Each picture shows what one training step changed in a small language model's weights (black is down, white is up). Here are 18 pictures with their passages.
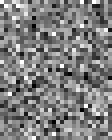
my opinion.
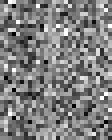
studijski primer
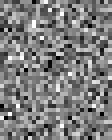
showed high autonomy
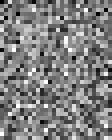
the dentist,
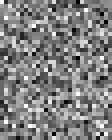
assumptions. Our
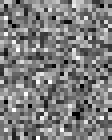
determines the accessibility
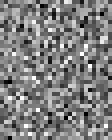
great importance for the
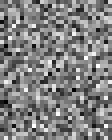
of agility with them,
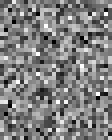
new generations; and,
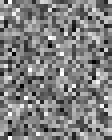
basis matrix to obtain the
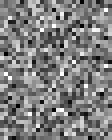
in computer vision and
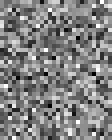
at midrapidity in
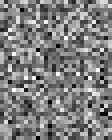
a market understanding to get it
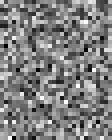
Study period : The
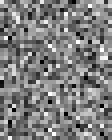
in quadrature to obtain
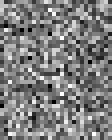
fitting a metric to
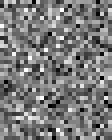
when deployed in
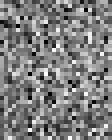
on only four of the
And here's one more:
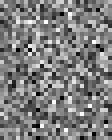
the fact that DMD
